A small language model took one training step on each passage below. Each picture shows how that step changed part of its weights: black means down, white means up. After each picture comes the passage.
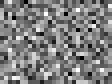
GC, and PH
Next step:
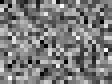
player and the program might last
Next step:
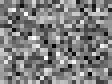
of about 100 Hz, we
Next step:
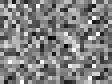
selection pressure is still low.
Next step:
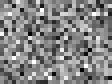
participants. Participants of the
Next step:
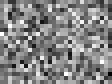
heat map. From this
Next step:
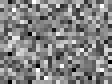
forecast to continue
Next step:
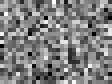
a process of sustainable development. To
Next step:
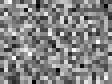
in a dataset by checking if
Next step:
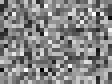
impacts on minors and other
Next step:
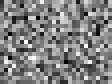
the MS EXCEL
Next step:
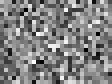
Domain No of Items
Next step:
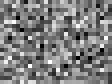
robust aggregation, but
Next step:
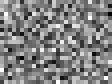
the public sector, generally oriented
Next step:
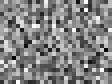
the other specimens. The
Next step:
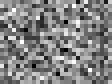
Africa and other parts of the
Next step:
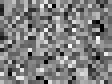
The estimated heritability for the
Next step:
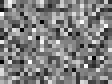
frameworks of production systems proposed in
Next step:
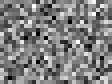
profession, and with over 3
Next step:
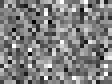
the most determinant single
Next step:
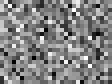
The existing main drain consists of
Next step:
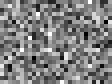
observed as indicators, configuration
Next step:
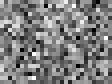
for whole-genome association
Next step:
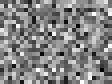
Hungary: 14.
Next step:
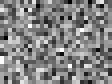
River at the downstream
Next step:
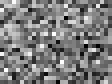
stated that low career
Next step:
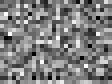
test, which is used to
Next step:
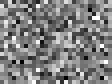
teaching³. This is because students
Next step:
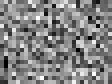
for Religious Education
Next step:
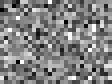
in few-shot classification
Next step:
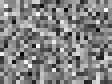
individuals should participate in information
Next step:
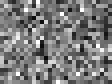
provisional bridge
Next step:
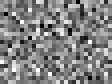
2006 the controversial
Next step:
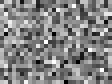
on the front and both
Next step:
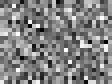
for H-P-N
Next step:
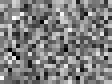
the diagnosis of sick
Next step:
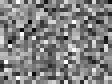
Some authors, [3],
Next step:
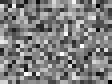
identities were included for face and
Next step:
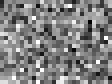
JSzwa – study
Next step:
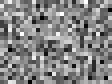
to the poor tolerance of
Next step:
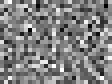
in a MW furnace
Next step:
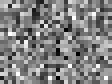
account for. While the European
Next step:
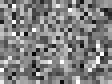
which does not happen for
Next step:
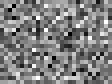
better results are achieved in protection of
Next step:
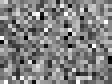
assets in field storage are
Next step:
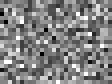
Look AHEAD showed
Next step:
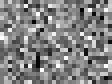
(BSED) major in
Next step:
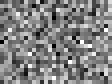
change in the HSB among
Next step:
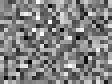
the wind from Sahara
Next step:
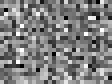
risk prediction based on six
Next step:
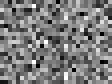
IV# III I
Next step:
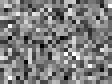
sentences surrounding the complex
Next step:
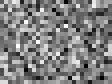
of the matrix tensile strength
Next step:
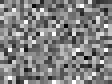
quality do not include the duration
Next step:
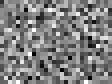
was digested with
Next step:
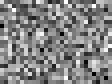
Moodle Cloud.
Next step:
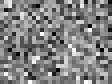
is controlled by reactions with
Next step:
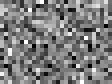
model. Martha
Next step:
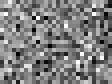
is present in 64% of
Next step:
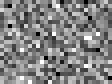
also been the matter of concern.
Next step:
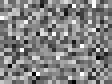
user groups will also be included for
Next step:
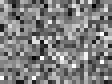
contain at most k significant
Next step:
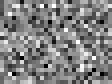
Zealand, and from
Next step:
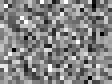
in the toughness of the
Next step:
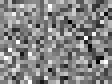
advertised object.
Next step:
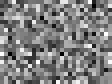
in the logistics process.
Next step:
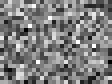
loss was calculated and converted to
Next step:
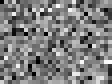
which can potentially modify the
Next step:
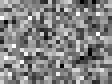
designed and developed in the scope
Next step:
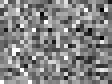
conclusions, presented below, from
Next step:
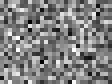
teacher assessment. Another aim
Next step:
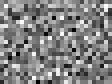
though they were not urban, in
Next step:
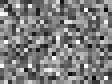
sample, and the last be data
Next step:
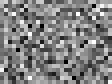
classroom setting has the ability
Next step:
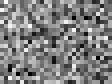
estimation results of pooled
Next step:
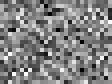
CO₂ emissions. For the case
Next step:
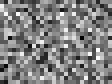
data from the U.S.
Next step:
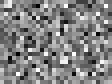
is represented by cv. For
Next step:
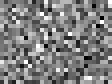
a mixed speech style.
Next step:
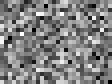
is collected from various sources,
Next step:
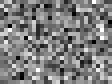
in peatland forestry
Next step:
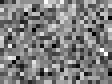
this context, implementing a
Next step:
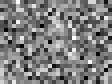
Liberec region were
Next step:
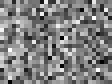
Such results show that the samples
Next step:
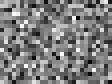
units using a series of binary
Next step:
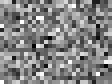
for those who might then go on
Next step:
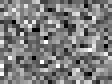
status, and length of service,
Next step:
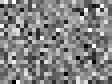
of no confusion."
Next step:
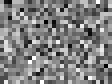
the School Administrators
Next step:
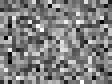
the Sup- Table 4
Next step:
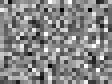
be acclimatized in
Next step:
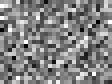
geobody were developed as point
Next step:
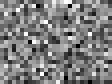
form a closed subset of
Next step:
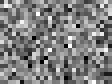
- Childcare setting:
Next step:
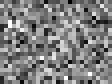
the Budapest Open
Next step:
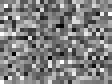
learning. Its medieval
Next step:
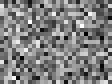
differences between them. 4.2
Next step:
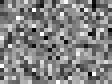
in the field, may influence the
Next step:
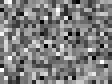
each conference, related news
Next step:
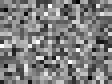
responsible for Sections 2,
